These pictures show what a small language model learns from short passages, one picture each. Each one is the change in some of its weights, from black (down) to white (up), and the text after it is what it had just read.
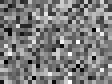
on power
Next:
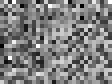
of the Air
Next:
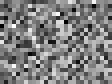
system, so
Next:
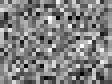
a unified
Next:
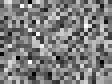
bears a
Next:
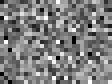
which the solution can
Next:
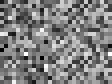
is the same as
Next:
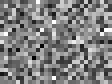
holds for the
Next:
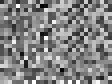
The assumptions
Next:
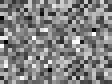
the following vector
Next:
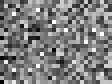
that we have
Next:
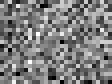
In the case
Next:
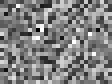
It generalizes
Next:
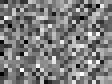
every path of $
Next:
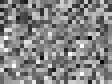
is a closed
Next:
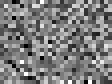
random walk
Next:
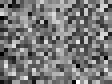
up to considering
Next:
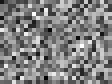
with a conditional
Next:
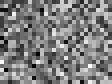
in light of
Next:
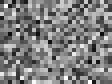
for any open set
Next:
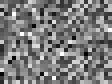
formulas for the
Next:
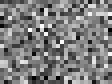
circulant that
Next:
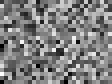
space of solutions of
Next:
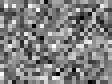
action $$A
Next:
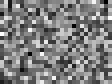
resources between
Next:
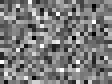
boundary, see
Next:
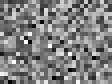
assuming these
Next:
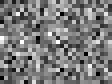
$L$ and
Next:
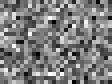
borel sets
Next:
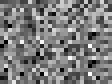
polynomial of degree
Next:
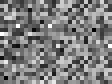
then we get the
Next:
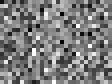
$\Lambda$. In
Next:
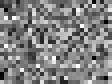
polish spaces of
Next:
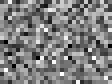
Suppose that the
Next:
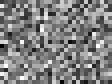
given by the following
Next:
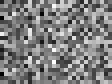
the optimal
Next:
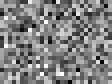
this dispersion
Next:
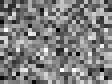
in which this matrix
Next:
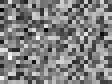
is also an
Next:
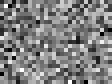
for all $t
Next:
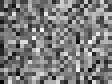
in stages,
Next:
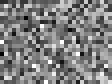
we set for
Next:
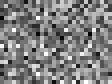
of the proposed
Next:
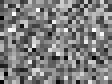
that is,
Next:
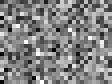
and modular
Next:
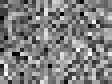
of this vertex
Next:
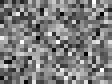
$X$ and
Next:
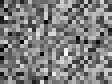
at the point
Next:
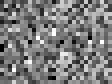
in the case of
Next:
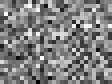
the sum of
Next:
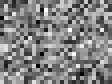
to a smooth
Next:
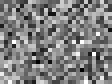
results give rise
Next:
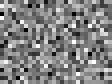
of inequivalent
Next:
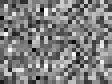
to construct the
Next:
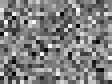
m - \delta
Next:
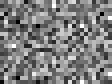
know of a simple
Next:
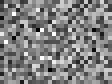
that the linear
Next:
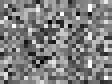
method} We
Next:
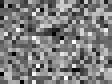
from the trivial
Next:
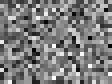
new set of
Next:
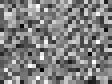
role here
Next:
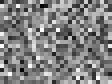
The first four
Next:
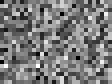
$\ell$ to
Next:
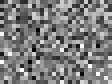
is said to
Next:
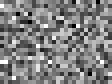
recalling a
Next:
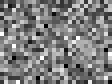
derived for
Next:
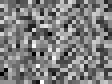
series of
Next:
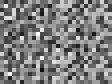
takes the
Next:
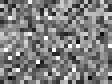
expand or
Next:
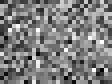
and $B$
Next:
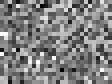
In this section we
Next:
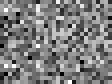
of failure
